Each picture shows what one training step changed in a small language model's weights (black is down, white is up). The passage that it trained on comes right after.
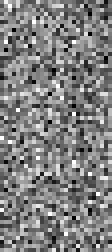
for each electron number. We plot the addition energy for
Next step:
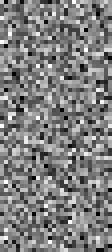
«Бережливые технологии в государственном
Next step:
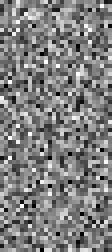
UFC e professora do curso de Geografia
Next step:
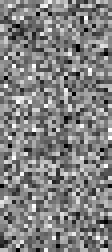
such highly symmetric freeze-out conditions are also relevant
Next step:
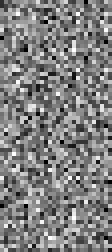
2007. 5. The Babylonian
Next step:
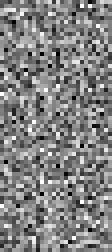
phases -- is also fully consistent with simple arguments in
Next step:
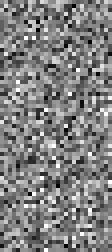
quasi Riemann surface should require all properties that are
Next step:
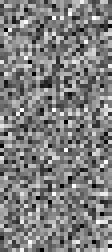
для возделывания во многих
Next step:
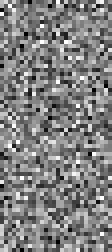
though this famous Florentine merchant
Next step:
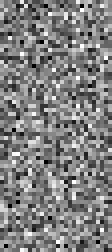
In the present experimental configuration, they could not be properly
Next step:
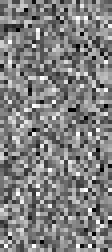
etib, kam sho'rlangan.
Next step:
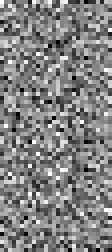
collection: V.K., R.Š.; analysis
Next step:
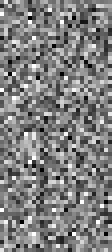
CONCLUSIONS Al matrix composite containing
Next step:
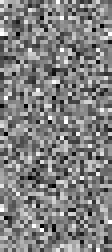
blue for longer periods. Conversely, in
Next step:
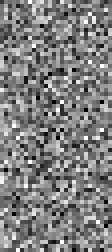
2.2. Experimental data analysis The efficiency of
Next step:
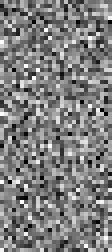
civilization and democracy, hence,
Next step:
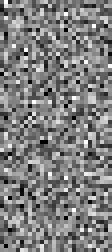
with the data from Tevatron on $t
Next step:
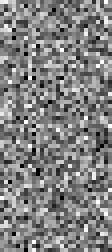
do texto completo dos 11 artigos,
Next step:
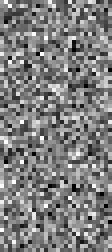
the Brillouin zone. Their
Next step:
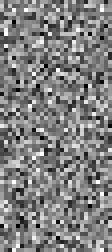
The $n = 4$ compound has been known for
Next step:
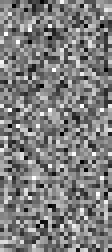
shorter effective focal length of the objective.
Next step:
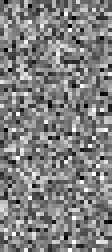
area is almost unaffected by this threshold, since it
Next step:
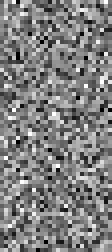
same, i.e., $\lambda = 0$ and
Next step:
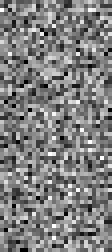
measures can influence employee behaviour and reduce misconduct in
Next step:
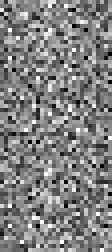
sifatli saqlashni talab qiladi.
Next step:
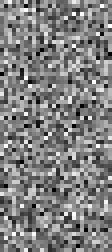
It is the purpose of this work to propose a way
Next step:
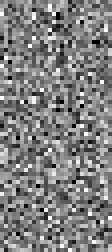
characterized six Ru complexes, named:
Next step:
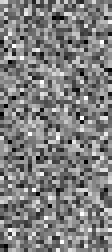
\text{K}^{-1}$ r_i reaction rate
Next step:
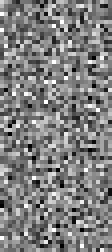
different forms depending on its position. - c)
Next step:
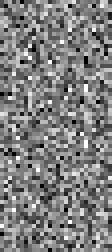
la Escuela Secundaria No. 82 de
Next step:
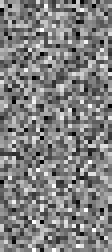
\includegraphics{} \caption{Schematic presentation of
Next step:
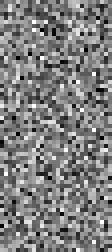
$\epsilon^{ijl}k^l$ in small
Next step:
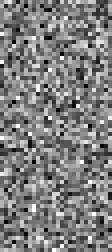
Figure 13. Fluorescent microscopy images of
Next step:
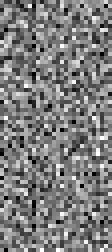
олишнинг илмий-амалий
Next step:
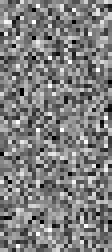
big range, reducing the frequency may increase the energy
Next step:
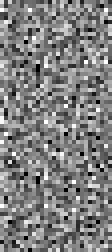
accuracy measures with qualitative assessments of student engagement
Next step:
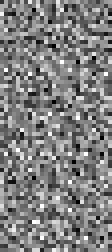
\begin{equation} \begin{gathered}
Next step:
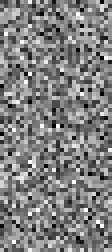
optical disk, $\sigma_{HI,0}$ is
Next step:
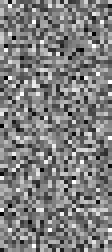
the winning method flips with the
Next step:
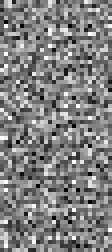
choice of storage location should depend, first and
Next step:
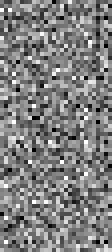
pessoas. Nesse contexto, não se reunir em
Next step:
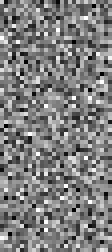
divided into two parts: objective evaluation as detailed
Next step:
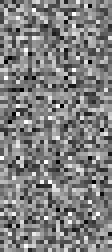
of the results from the two methods through stakeholder
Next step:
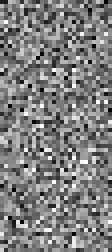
The impact abrasive wear performance of the composites
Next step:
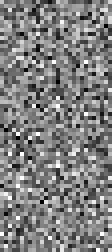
was low informal settlement dwellers
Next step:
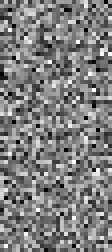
— 0 0 — Table S2: Outcomes for
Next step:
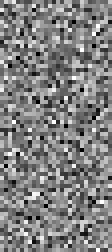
\rangle \end{aligned}$$ - Multiplication by
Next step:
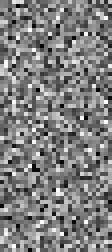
equation (\ref{eq:14}). The corresponding
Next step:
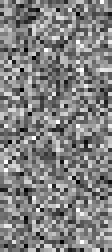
Total 40 100% IMPORTANCE OF
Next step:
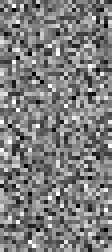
rescattering processes with internal triangular
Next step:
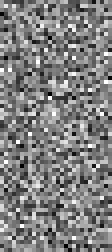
interactive notebooks and code source control – make
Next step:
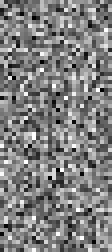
MonctonAxe75}. Such wealth of
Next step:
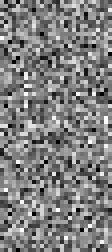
and/or money but were also hosted by
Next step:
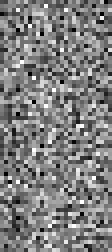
smashed and progressively weakened precisely those
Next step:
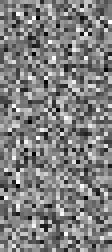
in 2013 [12] made the same observations. This could
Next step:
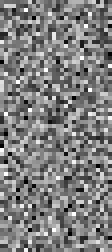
stronger plasmonic coupling between the nanowires and
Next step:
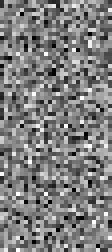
for Evaluation of Control Room
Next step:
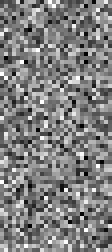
aprofundado para a televisão, e
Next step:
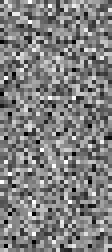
depth can be affected by varying the
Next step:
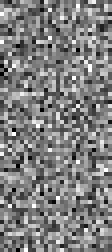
where we show, as a function of the
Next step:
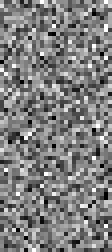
гематоло-гических показателей
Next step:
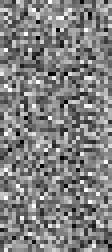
oscillatory transmission coefficient was found. An interesting feature of the
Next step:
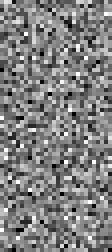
declining profitability of core operations, which indicates
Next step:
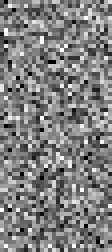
cúbica $x^3 + px +
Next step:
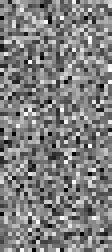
we are measuring the force acting on a free
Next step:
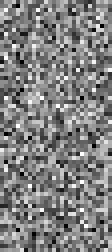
Anomalous Cepheids, the range for
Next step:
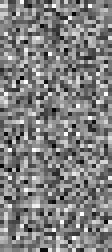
of the length of the algorithm, the memory of the current
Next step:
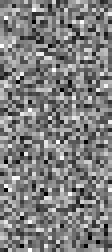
most suitable regions were determined. These criteria are
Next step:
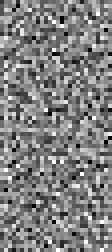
вақтида, техник профайлинг
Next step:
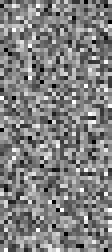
part of the spectrum at 10 K excellently well
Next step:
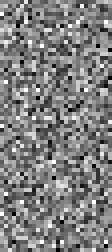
saúde e das unidades de média complexidade; a
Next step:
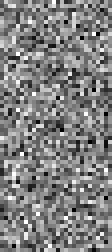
results. The same problem is found measuring the
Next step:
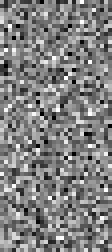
images used in the Additional file 1. Additional
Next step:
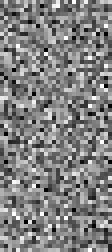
Informed consent was obtained from all participants included in
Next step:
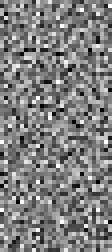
реставрация қилиш учун зарур
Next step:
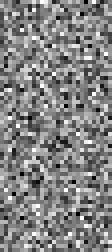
achievement of students taught the concept of chemical
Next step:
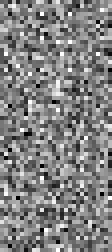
Germany} \begin{abstract} A special class
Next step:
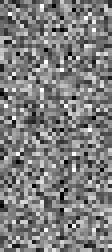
acknowledge support by the Deutsche
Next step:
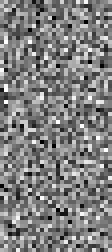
both $R_L$'s in comparison to experimental
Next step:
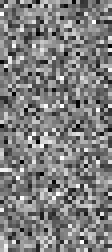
qashshoqlikni qisqartirish
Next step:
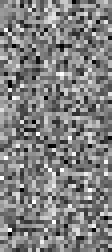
Most participants carried out their professional activity in Romania
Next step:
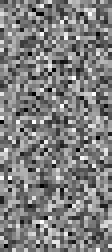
tushunarsiz bo'ladiki,
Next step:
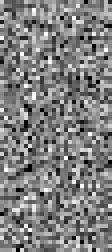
it works, hence it would be harder to get a
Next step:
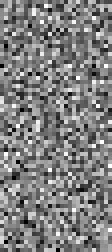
the brittle fracture nature of lactose
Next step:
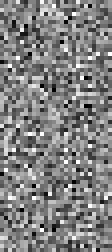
used in this case, in order to test the robustness
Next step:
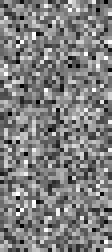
of Yaoundé, Yaoundé,
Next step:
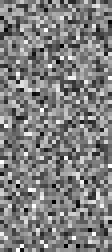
subjectivity causes conflicts of interest
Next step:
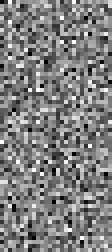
is in accordance to the study of
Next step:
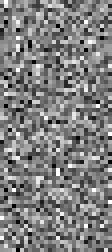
the power consumption level $x$ is a function of the
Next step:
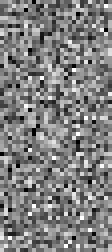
can be concluded that the occurrence of construction
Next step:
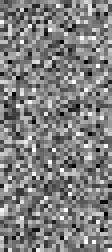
pública em uma sociedade de classes, tornar
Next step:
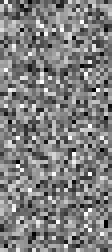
hypnotic effect. The entire image is overlaid
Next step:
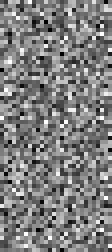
⁴ combinado “-men -tu
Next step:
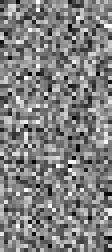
Kikuo Okuyama is a Professor of
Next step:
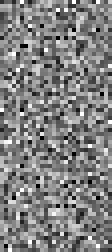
the step flow regime the ES barrier leads to equal
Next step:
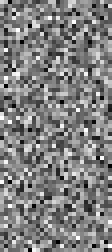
akan membawa dampak yang
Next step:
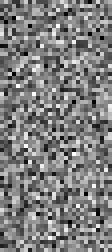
the GPU resources with multiple jobs can be useful
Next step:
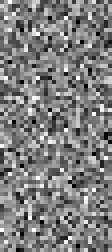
Foram empregados 10 Agentes Ambientais
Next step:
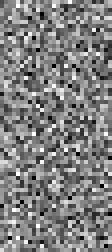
siklus I diawali dengan
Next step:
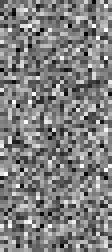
“Organização do Estado”, a estrutura é
